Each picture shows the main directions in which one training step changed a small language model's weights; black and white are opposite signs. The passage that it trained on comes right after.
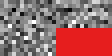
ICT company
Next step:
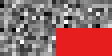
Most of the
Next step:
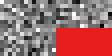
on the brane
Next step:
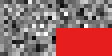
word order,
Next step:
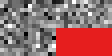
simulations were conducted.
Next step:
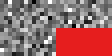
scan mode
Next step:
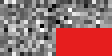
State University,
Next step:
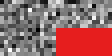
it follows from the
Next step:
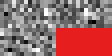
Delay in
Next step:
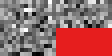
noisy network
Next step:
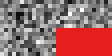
in the field of
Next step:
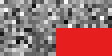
effect is realized
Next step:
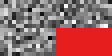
study, findings obtained
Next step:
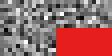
is successive
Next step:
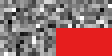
strategies in your
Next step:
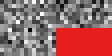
the liability
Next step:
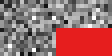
the subway car
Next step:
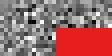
weight gain in children
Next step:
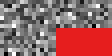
triangle to
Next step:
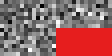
managing the
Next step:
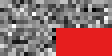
are shown in Table
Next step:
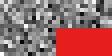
the term inside
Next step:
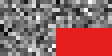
communication within the
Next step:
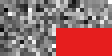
response of the
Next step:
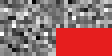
number blade.
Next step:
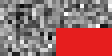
in gravity.
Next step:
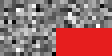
seems to have
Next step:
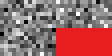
results of the all
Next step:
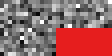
The variables describing
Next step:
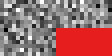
seek to determine
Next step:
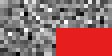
areas, each
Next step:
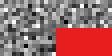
technique has been
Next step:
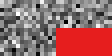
has shown this to
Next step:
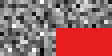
funding or
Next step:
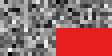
the conserved
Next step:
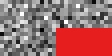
no more than to
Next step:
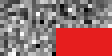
The ordinary power
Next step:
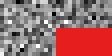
it into four
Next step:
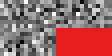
located in
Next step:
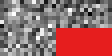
controls. In
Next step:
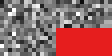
MHz to
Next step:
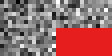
approach of the
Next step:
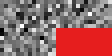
and build my
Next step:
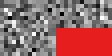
third panels
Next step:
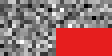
sensitive to
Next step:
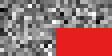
theorem. By
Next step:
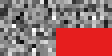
a very large change
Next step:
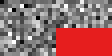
these fluctuations and
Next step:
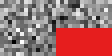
solution of the wind
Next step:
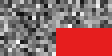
to their small size
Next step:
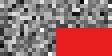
of curvature
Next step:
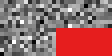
education faculties
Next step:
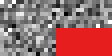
only for the
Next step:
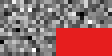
recovery test,
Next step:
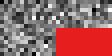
the collected measures per
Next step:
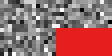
makes it especially
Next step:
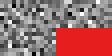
found to be
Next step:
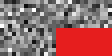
only mildly
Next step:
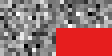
to begin
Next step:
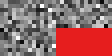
seen by the
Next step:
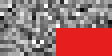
us to store
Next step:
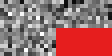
further. Let
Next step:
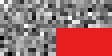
the project on the
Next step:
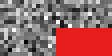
is preferred if
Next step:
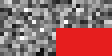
A growing
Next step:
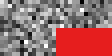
that women take
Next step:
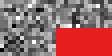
teachers in a period
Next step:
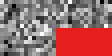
magnetic field could lead
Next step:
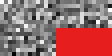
the weighted
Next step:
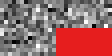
using plausible
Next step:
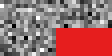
makers that
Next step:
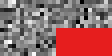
ACO is
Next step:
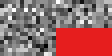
IIA theory,
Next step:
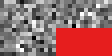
be used in the
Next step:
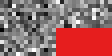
to the study to
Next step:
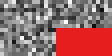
a state which
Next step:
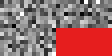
sufficiently strong external
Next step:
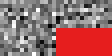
peak load at
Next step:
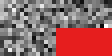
employees in
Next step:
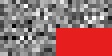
past many
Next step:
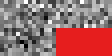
hybrid model
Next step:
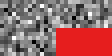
fluid in a
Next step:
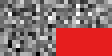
were applicable also
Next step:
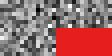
include; the studies
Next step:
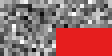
comprised the
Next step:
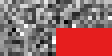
the spin dependence of
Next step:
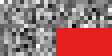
the temperature dependence of
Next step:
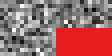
in our DCC
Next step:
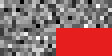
temperature with the variation
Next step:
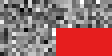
International Institute of
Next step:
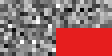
Government of
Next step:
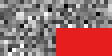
and garment
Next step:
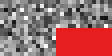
panels display
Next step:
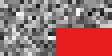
and those using the
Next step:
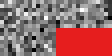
is too large
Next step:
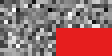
hours. In
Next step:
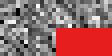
has been explored
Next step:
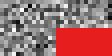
put downs
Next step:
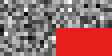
patch level.
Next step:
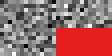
smaller than that of
